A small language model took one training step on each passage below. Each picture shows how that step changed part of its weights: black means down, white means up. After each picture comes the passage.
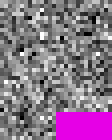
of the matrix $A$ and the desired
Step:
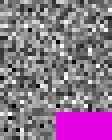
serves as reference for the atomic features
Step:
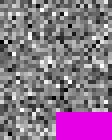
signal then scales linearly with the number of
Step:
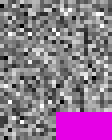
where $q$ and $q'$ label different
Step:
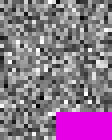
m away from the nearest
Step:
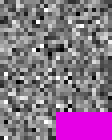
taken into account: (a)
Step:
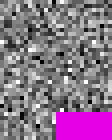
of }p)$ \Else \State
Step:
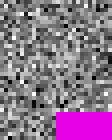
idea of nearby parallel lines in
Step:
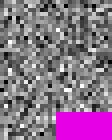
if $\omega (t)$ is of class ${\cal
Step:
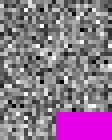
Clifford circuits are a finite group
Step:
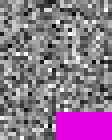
decay instead. The unpulsed
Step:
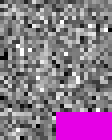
interface can be regarded as a
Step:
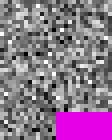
this comparative analysis on multiple lightcurves
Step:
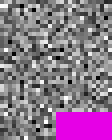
empirical claim is the effectiveness
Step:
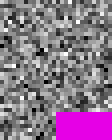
M(w)&\equiv& \big [\mu
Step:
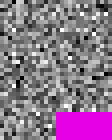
case we can assume that $\rho(\varepsilon) =
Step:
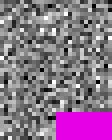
study all aspects of explicit
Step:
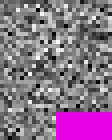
are the co-frame 1-forms
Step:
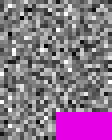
enhanced with respect to the density in the
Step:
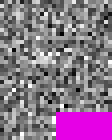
with (red symbols) and without
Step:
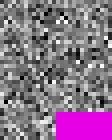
strategy always creates the
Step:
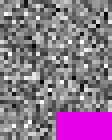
Hungary [54] Department
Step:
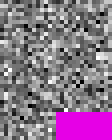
multiple representations is shown to be significantly more
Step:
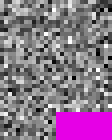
transfer rates in the range \begin{equation}
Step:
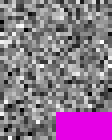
exact dataset grid, an oracle
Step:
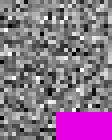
$\alpha$-partial covers, with some additional
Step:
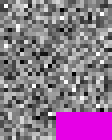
kernels are the splitting functions. A
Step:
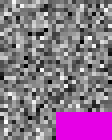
when $P(k)\approx e^{-\lambda
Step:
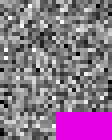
identically \cite{collas}. This
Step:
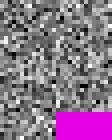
from THz Transceiver
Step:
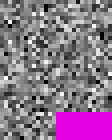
1 - \Psi(t)$. Thus the two functions
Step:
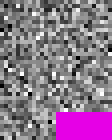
C\eta \sim 0 \] follows from the
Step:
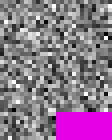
assessed using Dice similarity coefficient,
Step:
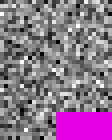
stellar spacetimes, under their nonzero
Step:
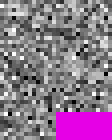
the development of the BCS theory,
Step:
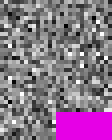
spatial dimensionality, leads to various
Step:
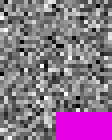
is away from the resonance condition
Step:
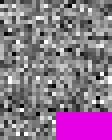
a sorted set of $k$-mers without
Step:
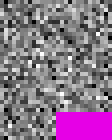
that there are well defined phase correlations in the
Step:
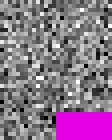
ambient gas, in fact a mixture
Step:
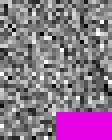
integrated SEDs is so small that the
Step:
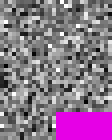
Figure~\ref{fig:shape}, complex models
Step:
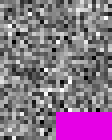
Computer Science, College
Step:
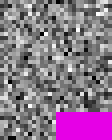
the component contents were determined to be
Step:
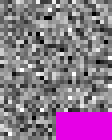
MAE (a), with the definitions of
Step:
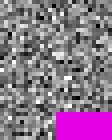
laser cooling of trapped atoms
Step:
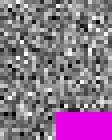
its ease of production by ablation and its strong
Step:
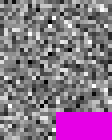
just introducing the correct photon energy
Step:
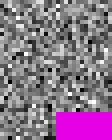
such that uncertainties are passed on from
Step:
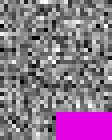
implies weaker gravity, and vise
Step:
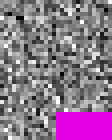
monolayer 2-D PhC as a
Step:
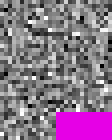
was utilized. The learning rate decay
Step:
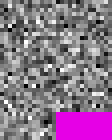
cheaper cost. Therefore, we expect
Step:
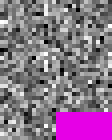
\begin{eqnarray} \Delta \rho & = &
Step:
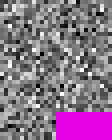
fluid turbulence through the formulation
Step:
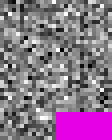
trajectory can be required by introducing a
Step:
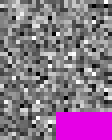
the linear growth rate. The situation is
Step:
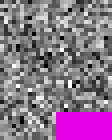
cone gauge and change from a Fock representation
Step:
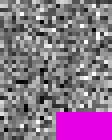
side of an element's shared boundary with a
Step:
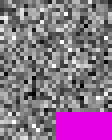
study its various properties. The ansatz
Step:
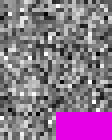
the ear can modulate the activity of
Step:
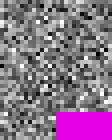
Yes. Employees may have to
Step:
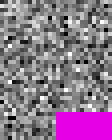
the great potentials for novel applications such
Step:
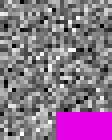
constraints from the Big Bang
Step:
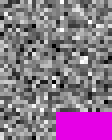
Oscillation Spectroscopic
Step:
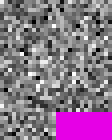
is: how can we produce such mapping?
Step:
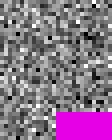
{\cal L}/\partial\dot q \ee we
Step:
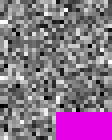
\begin{equation} \begin{split}
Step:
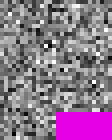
members and non-members.
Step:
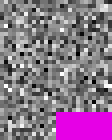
half-filling in the bulk.
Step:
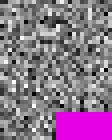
required to demonstrate that risk
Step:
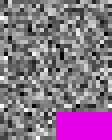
and System B were interpolated from the
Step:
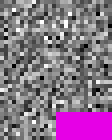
formulation by Veneziano and
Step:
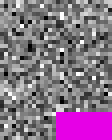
attack strength: ASRs
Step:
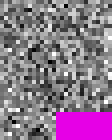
of this deviation on the mixing angles
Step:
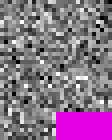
parameter to be along the a-axis
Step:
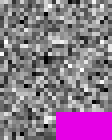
anomaly. First-principles
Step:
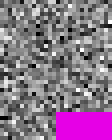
dipole $D_{md}$ are
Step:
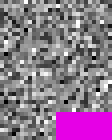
hence different grid prices (can be
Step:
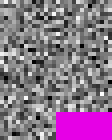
admissibility. In contrast,
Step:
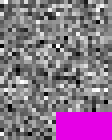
XOR gate, one arm is
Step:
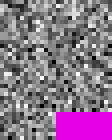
the association. For example, designing a new
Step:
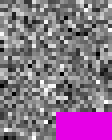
topologies represented by the SD parameter
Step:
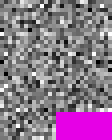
charges: "while the simplest
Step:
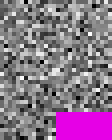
boundary term. To do so it is convenient
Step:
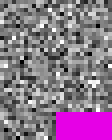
fluxes plotted vs stellar
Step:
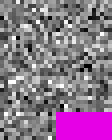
an L1 speaker first shadows a
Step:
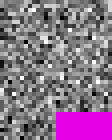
studied by Leavitt and
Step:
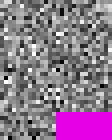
for small $\Delta$ can be easily
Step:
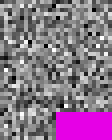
well known self-focusing and
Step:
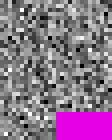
that exact pitch. The second and
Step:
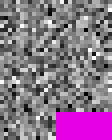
thus we are more interested in this regime.
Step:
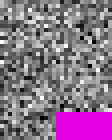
finite as $\hbar \rightarrow 0$. This requires
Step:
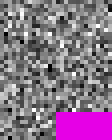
have detected periodicity in five
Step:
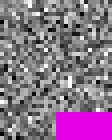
EM fields contributed by participants,
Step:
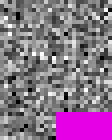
on parameters, displayed in \ref{table
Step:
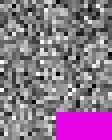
adsorption (symbols) In addition to
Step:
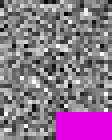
are two O stars observed towards the centre
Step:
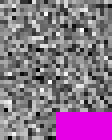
gap at 0 K. It has already
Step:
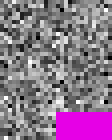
first consider Low Energy State
